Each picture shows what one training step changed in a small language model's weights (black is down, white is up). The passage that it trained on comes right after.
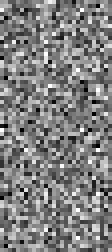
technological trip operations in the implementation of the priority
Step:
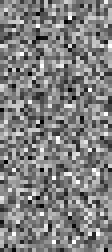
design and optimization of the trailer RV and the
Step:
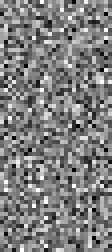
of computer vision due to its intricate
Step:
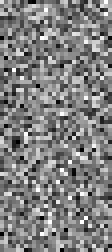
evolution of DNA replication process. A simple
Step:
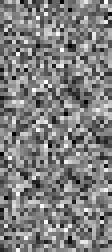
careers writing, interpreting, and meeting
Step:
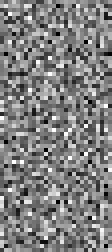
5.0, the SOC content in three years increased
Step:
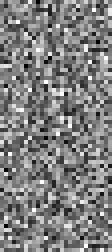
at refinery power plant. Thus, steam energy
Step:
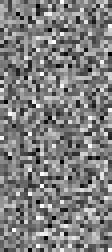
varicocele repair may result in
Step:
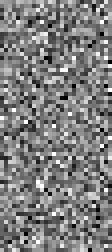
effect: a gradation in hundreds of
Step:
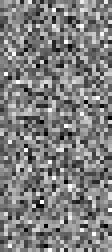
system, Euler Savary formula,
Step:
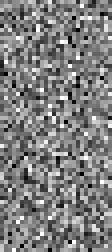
and ten from the crumb on the first day
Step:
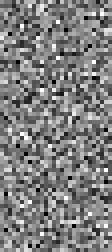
puts the firms at competitive
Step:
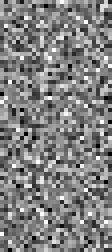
confidentiality was determined and the requirements for stability of
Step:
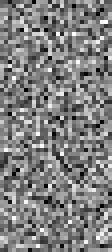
W \times D}$, $f \in
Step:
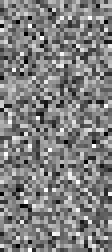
continued fractions are useful in solving many problems
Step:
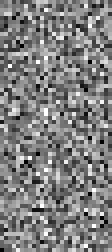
high-dimensional datasets, and addressing ethical
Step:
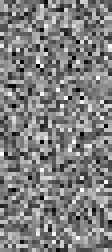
one parent taking care of the family unit.
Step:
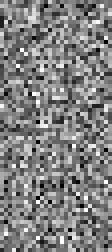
had no significant impact on livelihood resources
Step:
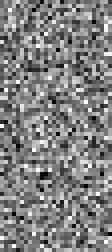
and knotted (Figure 2H). PRF As
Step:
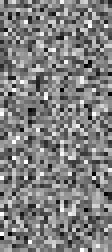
of ether oxygen group in its ethylene
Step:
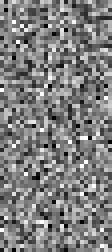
She in the study area. On the other hand,
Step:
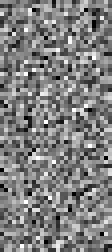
Joint Programme full title Promoting One
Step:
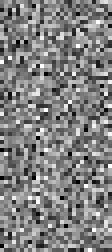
community practices, teachers' collaboration, multiple regression analysis
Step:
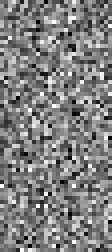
stars were identified in the Hipparcos
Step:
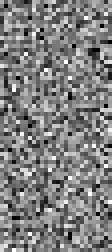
is a professor at Pontificia
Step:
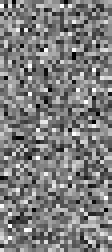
habitats with reduced core areas essential for interior
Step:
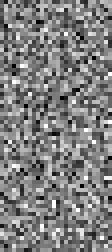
revealed that the incorporation of particulate HA into
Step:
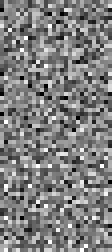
airtight environment. Methane gas is produced
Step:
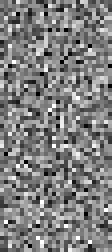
mortality and improving markers of oxygenation
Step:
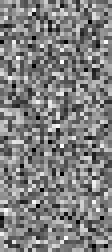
Disaster Management Authority
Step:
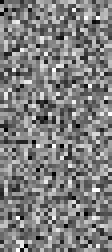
be not only to improve symptoms and functional abilities
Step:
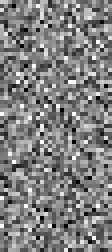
these records and will make them available under appropriate
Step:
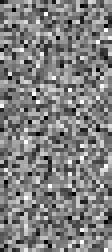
*L. aff. earlei*
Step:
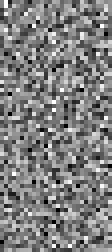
Radiative Transfert Thank you in
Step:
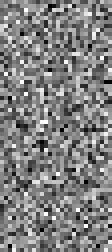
classified questions of category } c}{\#
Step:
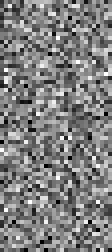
the students to demonstrate of what has he learnt rather
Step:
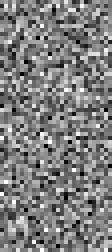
V. Hoffmann: Writing – review
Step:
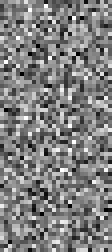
in a vacuum at 1050°C.
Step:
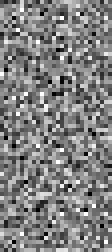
customers. 7.6 Adaptive economic defense
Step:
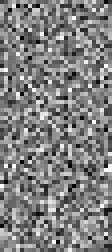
and tricky as in the beginning we
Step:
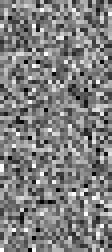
findings suggest that computational thinking has a direct effect on
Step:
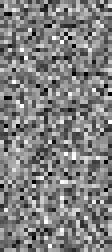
incubated under anaerobic conditions at
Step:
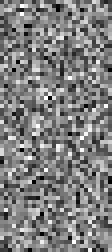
This analysis demonstrates that the optimal pathway for leading
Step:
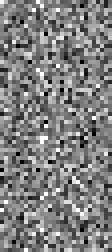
be directions of further research. Future research could
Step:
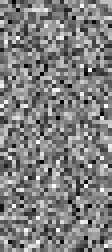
are wrapped by four layers - the case corresponding
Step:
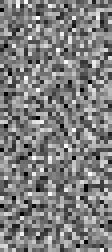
PO = preocular shield, PRL
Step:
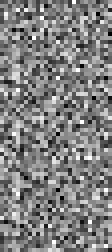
secure, affordable, and efficient as their
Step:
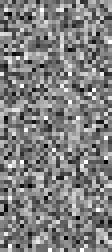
generation and management on the selected path. In addition to
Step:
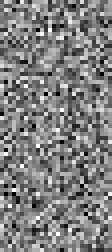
from the control ($p > 0.05$).
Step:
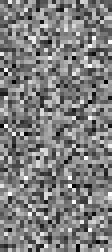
water, wastewater and stormwater systems and services -
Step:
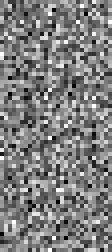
Kent Ayos Pamittan
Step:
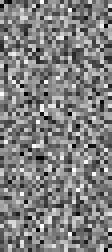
indicates an oblique impact, potentially on a
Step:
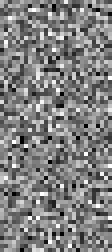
but who can't work full time. 1.3
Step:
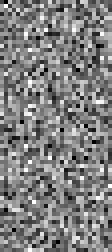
of project cost; determine the effect of project time; and
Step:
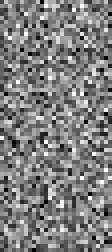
(LBW)** and **b** in the
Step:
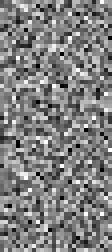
the evolution of business models, open innovation, value
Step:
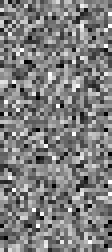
Server is used to import and transform the data,
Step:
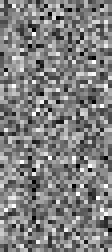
National Energy Balance, biodiesel
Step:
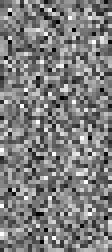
used for mapping in a GitHub
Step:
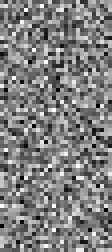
taxon, which presence in the country is confirmed
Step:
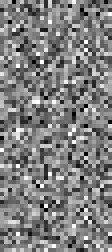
and Discussion 3.1 Yield and its
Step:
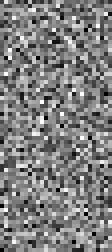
planting, a considerably lower weeding intensity,
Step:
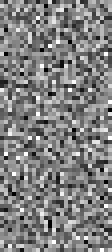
once a week, the intake of
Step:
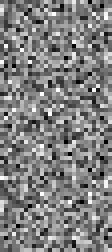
(leads to double counting). All
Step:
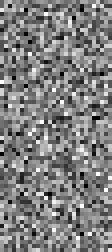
is to consider the lessons learned or the project review
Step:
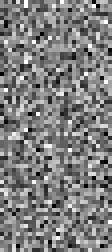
utilizing fresh fruit bunches to produce
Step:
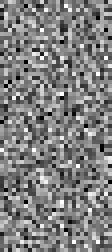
under monoculture and intercropping systems
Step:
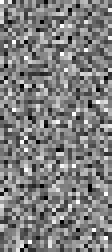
evaporated in vacuum and
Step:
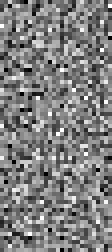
2 that the spindle unit without tool holder
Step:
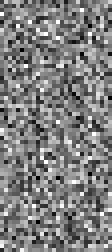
filing instructions define large computational structures
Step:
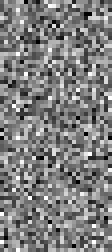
and management ion concentrations in the air of industrial and public
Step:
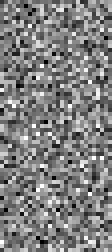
is similar to the observations in this case report.
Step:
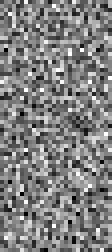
validation, and writing–original draft
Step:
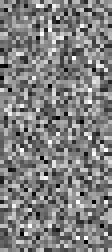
as the most popular model for online regulation, or
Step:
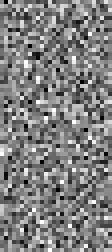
onset psychosis (19%) respectively. A significant
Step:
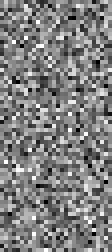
relevant legislation. This comparison identified significant
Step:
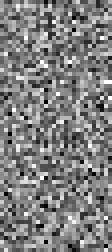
\text{I continue from } n_f
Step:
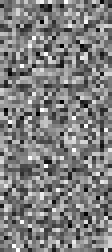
2 employees (6.7%) and the number
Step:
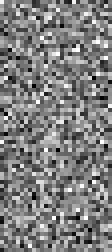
both modes of interpreting as they presuppose
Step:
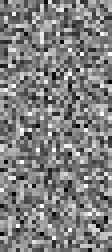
background, and proposed design approach in terms of the
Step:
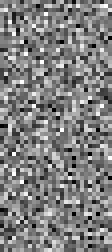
error prone and time-consuming
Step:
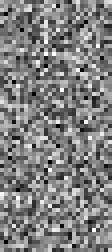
Disputes art. 16.4,
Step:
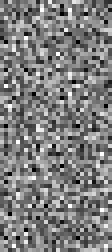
conceptual framework of marketing system crisis
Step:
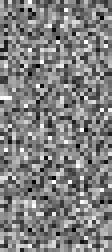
that harnessing the consumer's power gives a
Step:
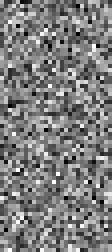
11.6 for yeasts and moulds
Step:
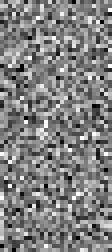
access to a victim's smartphone,
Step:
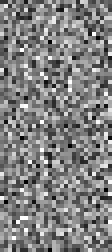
the traditional integrated design process by being able to support changing
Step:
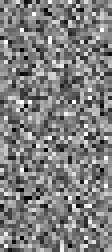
the analyses purpose. 4 questionnaire were not collected and
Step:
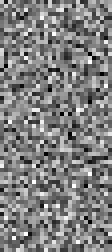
those held in remote locations. Students
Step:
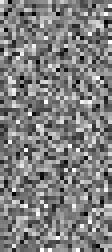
system of deterministic (generalized)
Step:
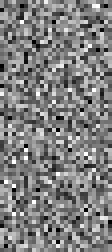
- On measures for the further development of the higher education system
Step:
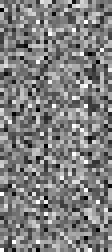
Department of Mechanical Engineering,
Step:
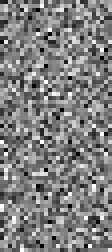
that has evolved from using traditional statistical methods,
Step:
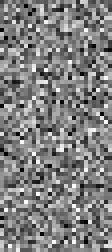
is left to the interested reader.
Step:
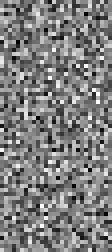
poorer and higher academic abilities can be
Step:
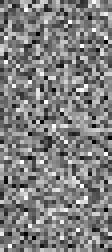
of lactational amenorrhea as a
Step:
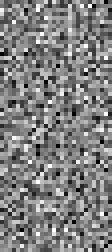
75 shows the presence frequencies of optically thin
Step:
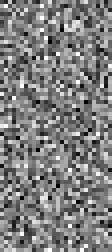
of water resources for irrigation. Several methods
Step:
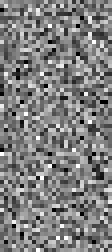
yoghurt samples with or without
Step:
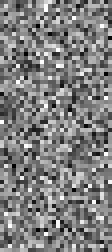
and inexpensive for fluid physics education.
